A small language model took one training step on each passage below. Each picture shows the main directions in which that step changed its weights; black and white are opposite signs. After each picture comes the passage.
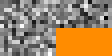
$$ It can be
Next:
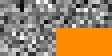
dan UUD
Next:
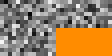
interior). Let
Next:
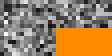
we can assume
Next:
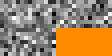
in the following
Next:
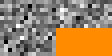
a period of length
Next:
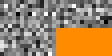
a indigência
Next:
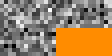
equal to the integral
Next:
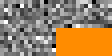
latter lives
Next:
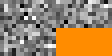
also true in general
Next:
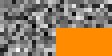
a final search for
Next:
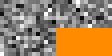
rotation models are
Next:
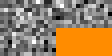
\Lambda \cap
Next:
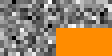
momento. Na
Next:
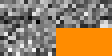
is given by,
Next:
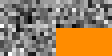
time and the corresponding
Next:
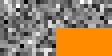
Hence, we obtain
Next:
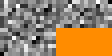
quadratures in
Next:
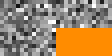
promoções e
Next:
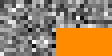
cooperação de
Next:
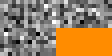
of using such
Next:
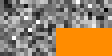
if we choose
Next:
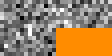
Let $M$
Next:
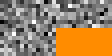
H \rho T
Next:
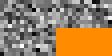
sample efficiency and better
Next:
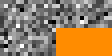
spectrum with respect to
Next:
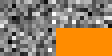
in the velocity
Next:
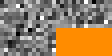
yang signifikan
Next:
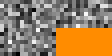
regular and has compact
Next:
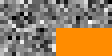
introduced the general class
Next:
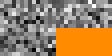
more typical of an
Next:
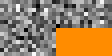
Space Science and
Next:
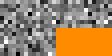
in Medicine
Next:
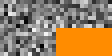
system is much more
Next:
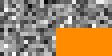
del Camp de
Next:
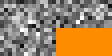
minus the total
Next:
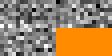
$n$ and
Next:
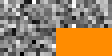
X$, where
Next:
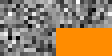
process. Due
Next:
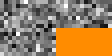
we can write the
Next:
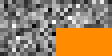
that the minimal disk
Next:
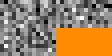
existential problem
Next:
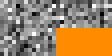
be imaged in
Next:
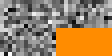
it does with physical
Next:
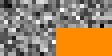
even, we may
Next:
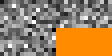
della vita.
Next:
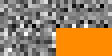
correcciones o
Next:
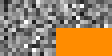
involution, we
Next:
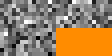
particles of different
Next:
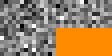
- Ikun
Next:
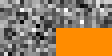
It compiles
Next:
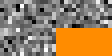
between ISDV
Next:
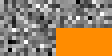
same underlying methodology
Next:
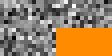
lag of
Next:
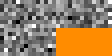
have the following isomorphism
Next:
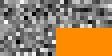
entre sus elementos
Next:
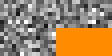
property was formalised
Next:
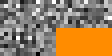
criatividade no
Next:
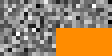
the number of
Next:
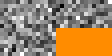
to above table the
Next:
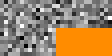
equations to study the
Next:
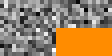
profit as
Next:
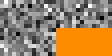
continuous, on
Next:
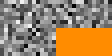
el gusto
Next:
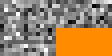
a cura de
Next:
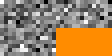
the edge over
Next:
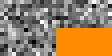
this more general
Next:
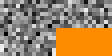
op- Tabel
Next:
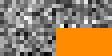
but under very special
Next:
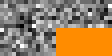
Fourier mode functions,
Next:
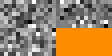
cause of the
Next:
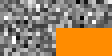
decore da
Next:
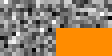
como lugar
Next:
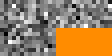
mechanical systems is
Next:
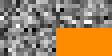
Moreover, the result
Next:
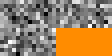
simplify the
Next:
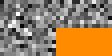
accessible approach
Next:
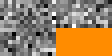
the Experimental
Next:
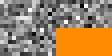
A central configuration is
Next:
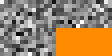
for questions that
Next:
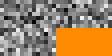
combination of at most
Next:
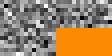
cadastros de
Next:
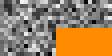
usual we consider
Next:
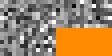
related with several fundamental
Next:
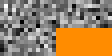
can be trained
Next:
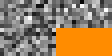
large deviations for
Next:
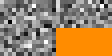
We shall call
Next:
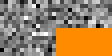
el Estado
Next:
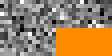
Hilbert polynomials.
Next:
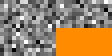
Fermi process
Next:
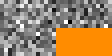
to prove that a
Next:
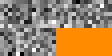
and its fluctuations with
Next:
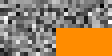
the FI without
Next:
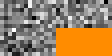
is launched
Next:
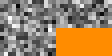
represent the overall cost
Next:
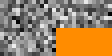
so that the
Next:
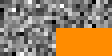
are required to model
